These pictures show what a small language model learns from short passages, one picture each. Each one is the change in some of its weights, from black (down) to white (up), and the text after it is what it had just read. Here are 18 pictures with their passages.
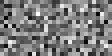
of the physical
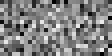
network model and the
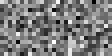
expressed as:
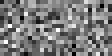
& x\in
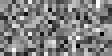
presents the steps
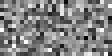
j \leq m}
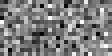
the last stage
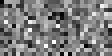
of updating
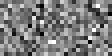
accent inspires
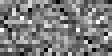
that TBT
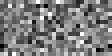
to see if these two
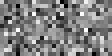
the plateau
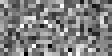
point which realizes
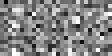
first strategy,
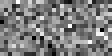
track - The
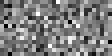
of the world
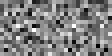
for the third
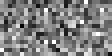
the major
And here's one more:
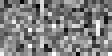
Thus, we obtain,
